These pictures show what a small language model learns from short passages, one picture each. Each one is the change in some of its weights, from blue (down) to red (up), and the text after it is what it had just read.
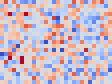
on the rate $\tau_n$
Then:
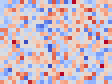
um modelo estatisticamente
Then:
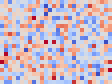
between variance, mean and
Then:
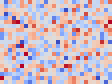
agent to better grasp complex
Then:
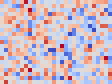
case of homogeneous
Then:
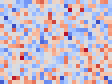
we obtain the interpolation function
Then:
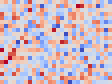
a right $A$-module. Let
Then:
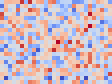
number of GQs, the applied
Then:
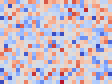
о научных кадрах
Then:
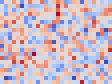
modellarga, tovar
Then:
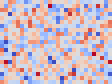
x}\right|,$$ that is
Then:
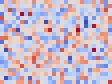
that the number of facets in
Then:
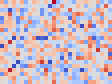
array to implement a $n
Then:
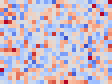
análise destes
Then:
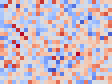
Centre (Poland)
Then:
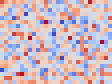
the definition of $\gamma_g$,
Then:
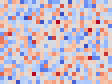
Un op\'erateur
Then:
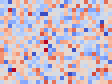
to \eqref{sacp}
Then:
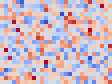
the unit cell of the
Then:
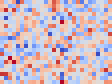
at the quantum critical point, for
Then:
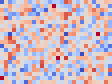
- ўйин
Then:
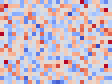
\bigskip\noindent {\aut
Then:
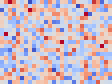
{\it Garnier system}
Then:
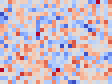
ega bo'lgan
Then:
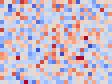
maintenance to improve
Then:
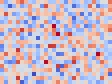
Christian and
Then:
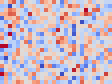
- тяговая
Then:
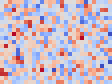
$\po$, with $H$ smooth
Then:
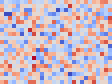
can be derived from another
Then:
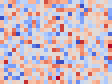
оценки риска
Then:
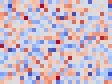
probability that the walk steps
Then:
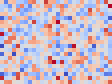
зид равишда
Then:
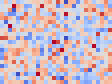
Given the limited responsive
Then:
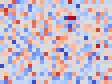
spectral overlap range of the
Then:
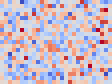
\caption{Gender distribution in
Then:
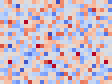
and $R_{out}$(right
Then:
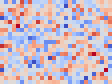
dates and times correspond to the
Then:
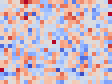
the final energy barrier to
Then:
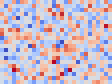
The SPAI application provides
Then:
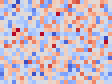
o'yin bilimlarni
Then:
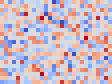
$C^\infty$ function on the
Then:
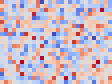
sport turlarining soni ham
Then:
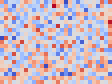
al tema se han
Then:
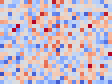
without loss of generality.
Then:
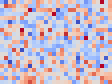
eng qudratli
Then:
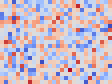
a non-empty subset
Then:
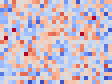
considerations. Therefore, in this
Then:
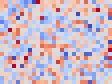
segurança. O
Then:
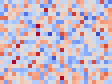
results show that, with 95\%
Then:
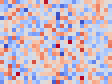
та давлатида
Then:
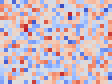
\end{equation} which implies
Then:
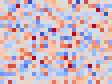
com suas práticas de
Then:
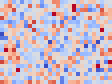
analysis. So far,
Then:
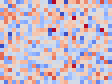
uchun $-\varepsilon_2
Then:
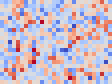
theory has the symmetry groups $$
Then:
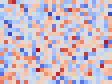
(Sheidow *et
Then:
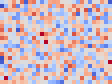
{However, since $D$
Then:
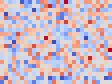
even simpler as the one for
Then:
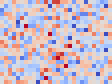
to study computational complexity involving
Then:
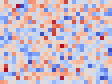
de ter como cargo
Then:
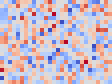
is a bottleneck,
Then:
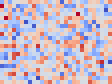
mesh deformation which transforms
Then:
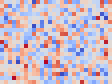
one spatial dimension is
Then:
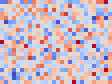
is possible to extend the algorithm from
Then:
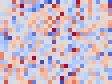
uniquely solvable for any
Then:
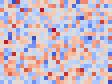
a control strategy requires good
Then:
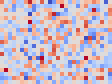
Figures 5(b) and
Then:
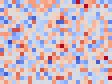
обновленный лозунг
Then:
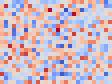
elements. \end{thm}
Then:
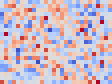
\sys against five
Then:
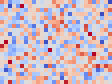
nature of the delay kernel
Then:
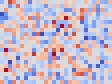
aggregated outcomes
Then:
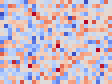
as Krall-Hermite
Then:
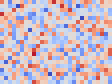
never get correlated with the
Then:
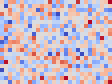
(b) Schematic of a
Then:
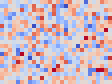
taken for granted and should be
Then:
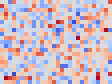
The article examines the
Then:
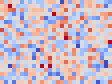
apparent charge density
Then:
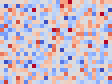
prevalência de 4,9%
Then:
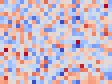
же]. Основными
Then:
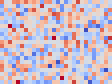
sujet, ne reçut
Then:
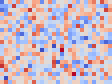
of detection, and the range of
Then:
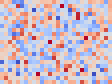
life time is given by
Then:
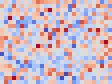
of integrals (1) by the
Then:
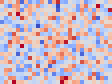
of his boots is split
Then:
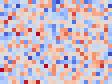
H. Kül Tigin
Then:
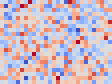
set $\mathcal{B} =
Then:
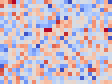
was uploaded onto
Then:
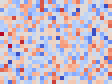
mengalami masalah
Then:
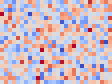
the contribution of all modes can be
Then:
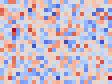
averaged subtracted
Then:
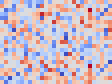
a anos pelas
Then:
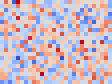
operator norm on $\R^d$.
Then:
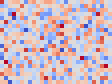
\label{Amu} \ker
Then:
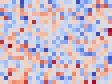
de calculer les
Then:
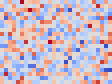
Penuh Perincian
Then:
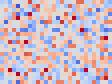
\ldots, \sigma_n$
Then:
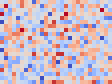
Vista. Porto:
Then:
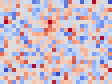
time a host of previously
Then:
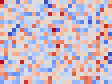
A simple convexity argument shows that
